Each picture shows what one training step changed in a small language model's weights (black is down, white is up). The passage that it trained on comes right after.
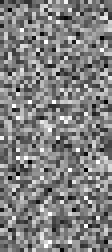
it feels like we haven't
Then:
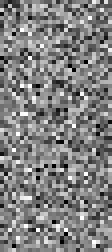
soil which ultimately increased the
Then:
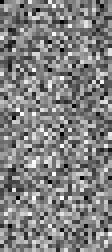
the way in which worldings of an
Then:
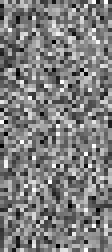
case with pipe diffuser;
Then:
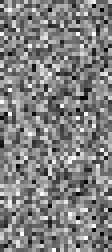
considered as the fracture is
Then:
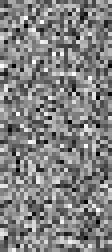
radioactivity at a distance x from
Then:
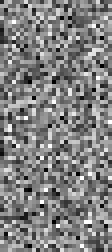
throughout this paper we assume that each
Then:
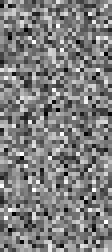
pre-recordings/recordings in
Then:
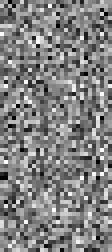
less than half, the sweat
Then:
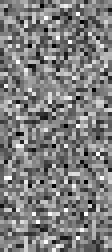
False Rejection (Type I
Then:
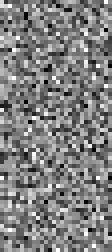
Private hospitals
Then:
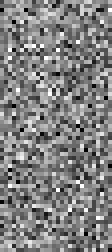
air monitoring network and increase its
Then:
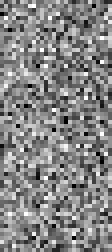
cases. To evaluate performance, some
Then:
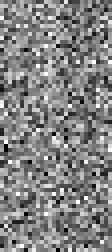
above, the algebraic constraints for constant
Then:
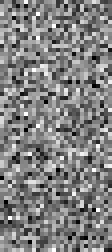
been already accounted for at point
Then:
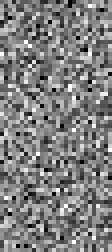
I miss any information, which is
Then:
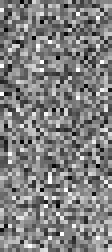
a play on idiom” is
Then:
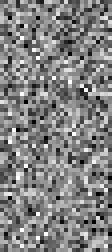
$PT(F)$ was obtained by L.
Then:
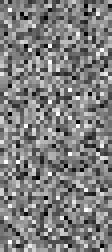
on any basis. Equal treatment
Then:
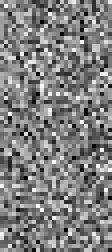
all box $\hat{J}$ in the
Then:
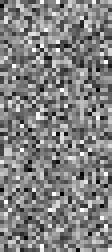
practice, and subsequently the
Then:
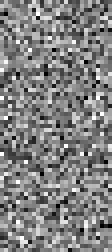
convex topology $\mathcal T$ and the
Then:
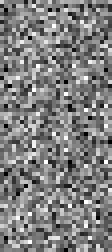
AH and JAHM contributed
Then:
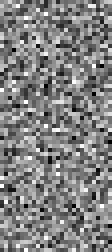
be appointed to be part of the
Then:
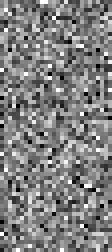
\quad a_{ij}, b_i
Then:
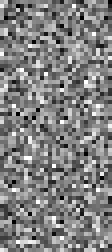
from webcam video and
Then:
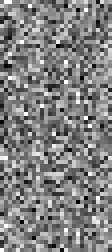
(lower row) for the large
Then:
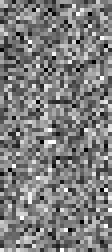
agreements between data producer, data
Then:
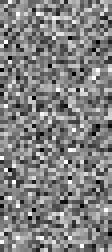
holds that $\langle v(\tau_l
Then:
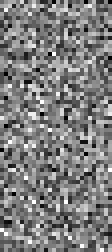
that triethanolamine proved
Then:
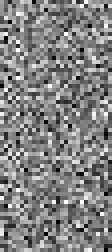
Proposition~\ref{nbsteps} implies
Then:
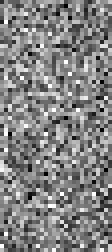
which occurred were due to the
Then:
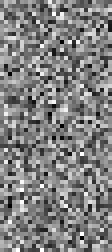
to modify (additively) the
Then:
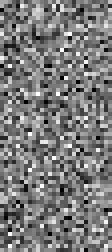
\ref{specsubalg} that
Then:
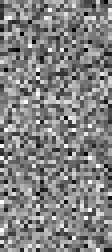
the acceleration. 3. Final
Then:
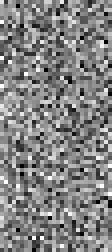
another subring $S^\prime
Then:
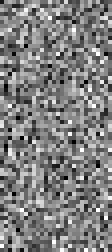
respective to $x$ and $y$
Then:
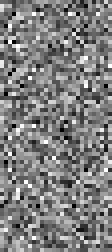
\section{Completion of the proof}
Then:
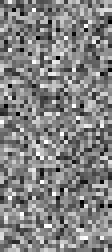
point} \label{cardioide}
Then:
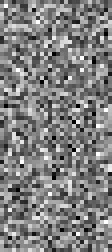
out by means of a smartly designed
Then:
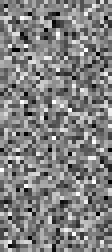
drainage networks,
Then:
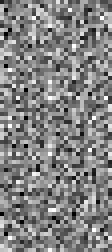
use only singular homology modules with
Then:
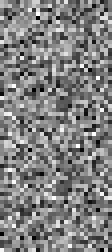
to identify the five crop
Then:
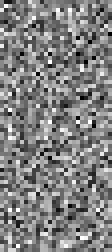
it had some limitations like twice
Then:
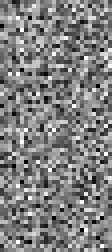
permanent dental injuries are
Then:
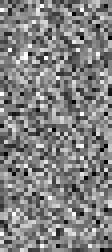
η_{tot} varies between 4
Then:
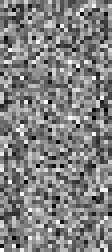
for from a micro and macro
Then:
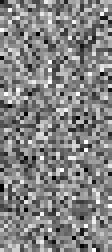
The result of this research shown that teaching the
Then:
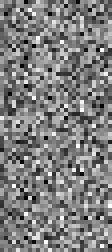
inputs and outputs. In this
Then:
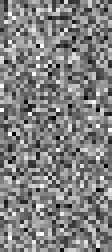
why most cultivable land
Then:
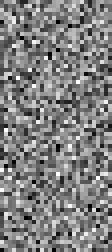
astonishment, this was exactly the
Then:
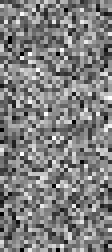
model predicts future process
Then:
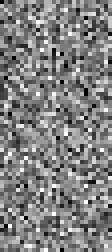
Sustainability in enterprise is
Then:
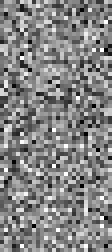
Microphotograph depicting
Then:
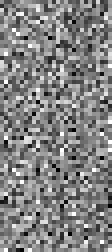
is always possible. An example is given
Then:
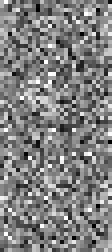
n$)里).}} \section{The
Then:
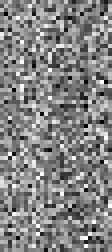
we are not going to move. If it
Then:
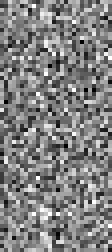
However, these regimes are not designed to
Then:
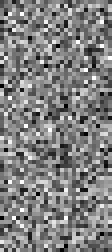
Berberis thick – leaved,
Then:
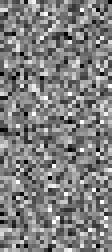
feedstock, either by
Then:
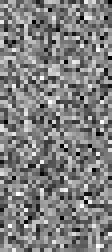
35). For the three-web $W
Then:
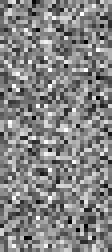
We further derive the necessary and
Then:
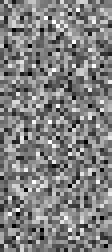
'Inorganic Electronic
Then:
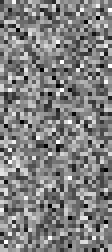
orthogonal to the hyperbolic
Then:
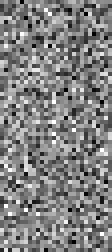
at three planting densities. Each
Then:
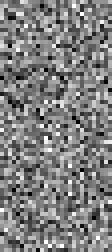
$V$ affording $\rho$. We
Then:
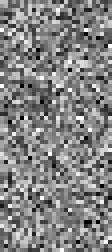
and \eqref{e16b} with
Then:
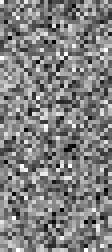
the finger tips from the
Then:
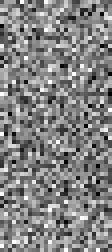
file: Literature.tex The
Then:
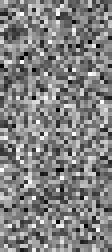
and n was the diffusion exponent
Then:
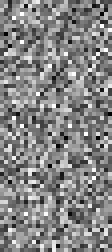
(e.g. acquisition of
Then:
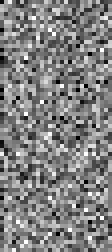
possibility where the selected range does not
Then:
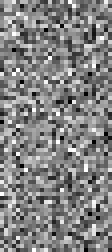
integral operators intertwining different
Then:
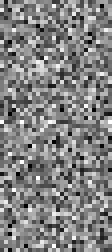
moth infestation. ■
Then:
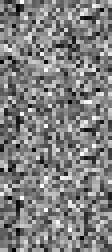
their equilibrium structure via
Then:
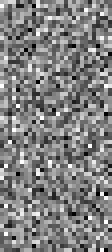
from the unknot. Biquandles
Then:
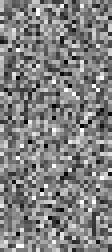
and grow in homesteads,
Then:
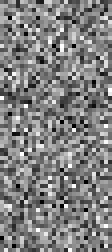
$I$ and so on. We do the same
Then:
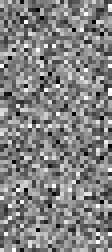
with \morequi{} using different
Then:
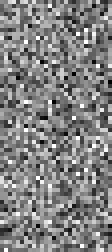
which proves the claim. If we
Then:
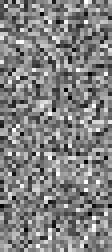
triplet groups Based on set valued
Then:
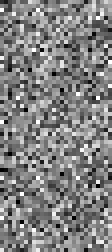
is $0$-highest. One can
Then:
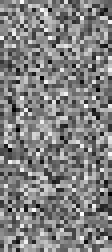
design and development of models for creation of
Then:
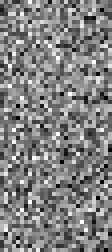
set of basic, typical ideological and
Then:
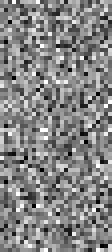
that the NFT being referenced is
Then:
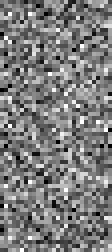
\end{remark} \section{A
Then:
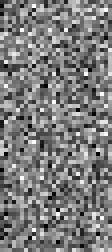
country's young's go to
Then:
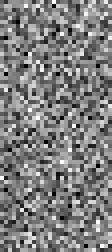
of pediatric UTIs and
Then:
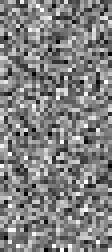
designed to have an accurate
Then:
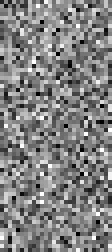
every} trajectory in $D_\varepsilon$,
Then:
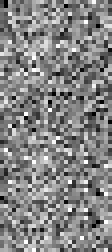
of acute stress based on physiological
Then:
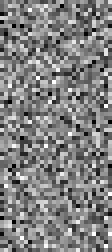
hardware and software products
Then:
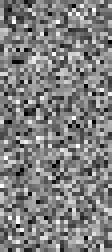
fluids, but the detailed
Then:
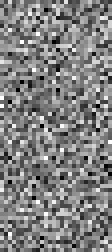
is a commutative diagram of $G
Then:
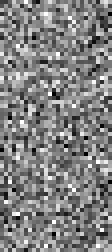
We include a few of the computations for
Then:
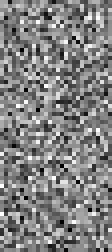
a survey of finite sumsets in
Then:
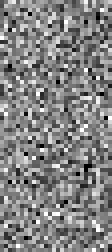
1 shows the demographic information of the
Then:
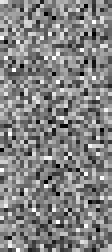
using the Coping Strategies
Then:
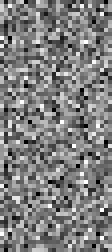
Archives David
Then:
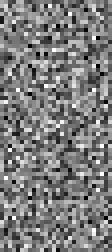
Fitzek, "A Theoretical
